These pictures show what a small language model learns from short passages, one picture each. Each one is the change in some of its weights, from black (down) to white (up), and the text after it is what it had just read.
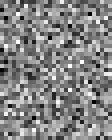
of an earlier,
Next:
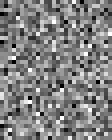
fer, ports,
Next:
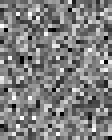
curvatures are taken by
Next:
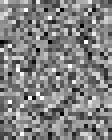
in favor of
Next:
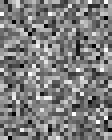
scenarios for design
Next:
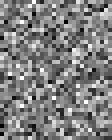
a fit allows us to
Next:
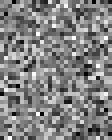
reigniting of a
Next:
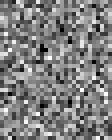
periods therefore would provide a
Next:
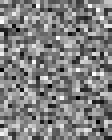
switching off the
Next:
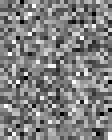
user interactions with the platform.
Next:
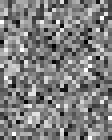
which is hidden
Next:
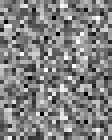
rendre une
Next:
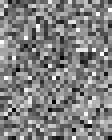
norte. A
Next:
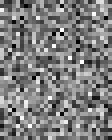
its thickness. Note
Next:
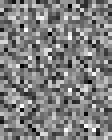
= V_E \cdot
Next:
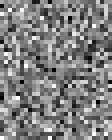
methods can be combined each
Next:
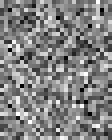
translation symmetry: molecular
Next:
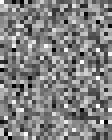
electric charge density,
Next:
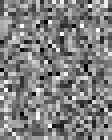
degree plans that might
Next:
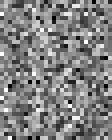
microtiter plate
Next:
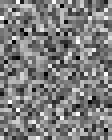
exhibits log-scale
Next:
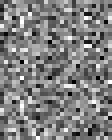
both the MTJ is
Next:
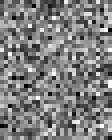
derived variables, such
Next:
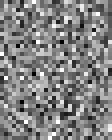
investments Planning
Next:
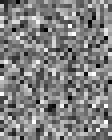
switches have a
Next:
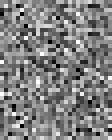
degradation of their
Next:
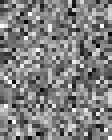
diseases were examined.
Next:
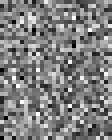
hazards into the
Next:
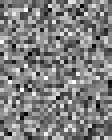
simulations of elastic networks
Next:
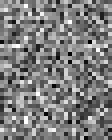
as compared to an operative
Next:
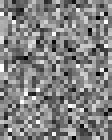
adolescent mental
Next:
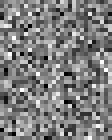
research was a qualitative
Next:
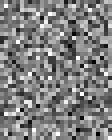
Classification of
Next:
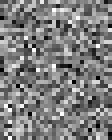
the autorater's
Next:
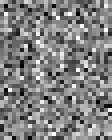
birinchi jildi
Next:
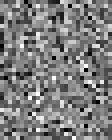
are as shown in Figure 16
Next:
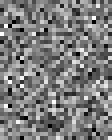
the window at the
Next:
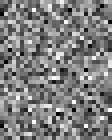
command areas. The water
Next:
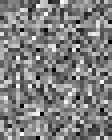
trust (mainly
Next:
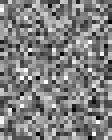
naïve T
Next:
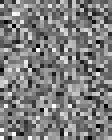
approach is presented. 1.
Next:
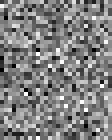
coast) (Fig
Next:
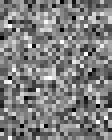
experiments for their potential as
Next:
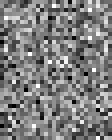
stress index, computed
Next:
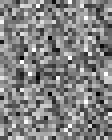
multiprocessing technique
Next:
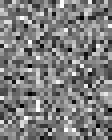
students equivalently. -
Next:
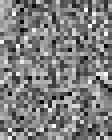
hadron momentum carried
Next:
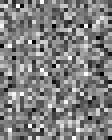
measuring a modulation in
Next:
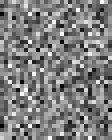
much higher, was only among
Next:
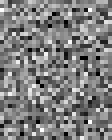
del contexto se
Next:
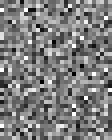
di materia?*
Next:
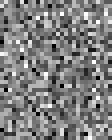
geological model is a
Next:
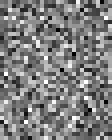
simulated CZ gate
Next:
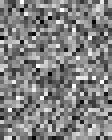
narrates her
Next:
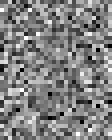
compensation serve as
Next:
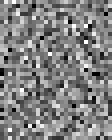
in the face of
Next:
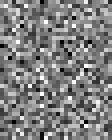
6A and B). The
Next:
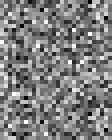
that the present study directly
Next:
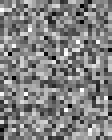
y el derecho a
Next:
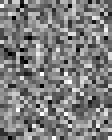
Hypothesis -
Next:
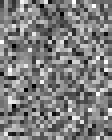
then averaged across the
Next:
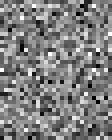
el que acabaron
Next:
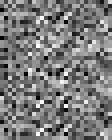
\\ \midrule &
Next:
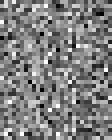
partitioned into a
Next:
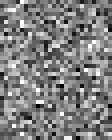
pelas posturas das
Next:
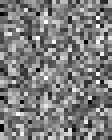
paper, we will build
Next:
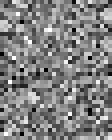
backgrounds and their reduction
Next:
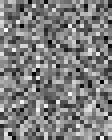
daarvan het
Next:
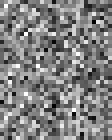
to a response rate of
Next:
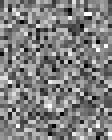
using the BIC method
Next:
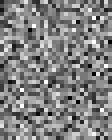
(Sample A).
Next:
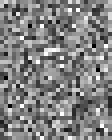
the National Academy
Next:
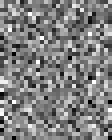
values were below 2 ($\sim
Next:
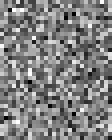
examining approaches to the
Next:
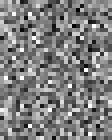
parameter values used in the
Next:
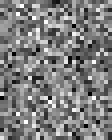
separated by a velocity,
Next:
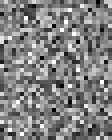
a la obra de
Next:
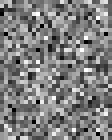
bilan belgilangan
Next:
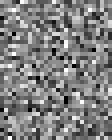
buscas con el
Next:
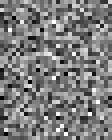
SPÖ, 6
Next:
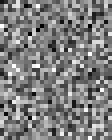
has also been experimentally shown
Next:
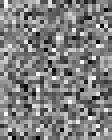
signifie maintenant
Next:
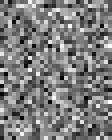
sensors have been developed
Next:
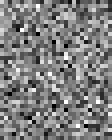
conhecido pelo
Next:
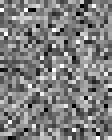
el mundo, sino
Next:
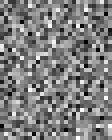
ecological sciences.
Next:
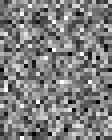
и он той
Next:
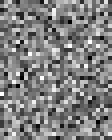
all participants realized they have
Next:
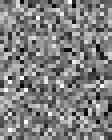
the distribution from each method at
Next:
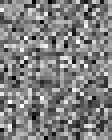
a base para a
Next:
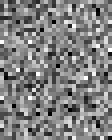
The negative (soft)
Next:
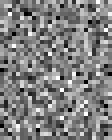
phase oscillators,
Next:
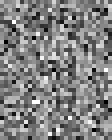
of titanium for
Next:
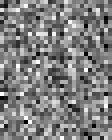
domestic debt,
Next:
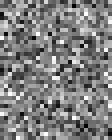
$z$-axis and
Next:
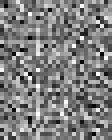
environmental challenges? -
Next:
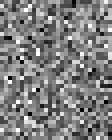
the quantum projection
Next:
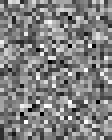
using petroleum
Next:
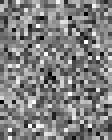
in HPC centers
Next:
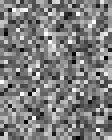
remaining challenges are best
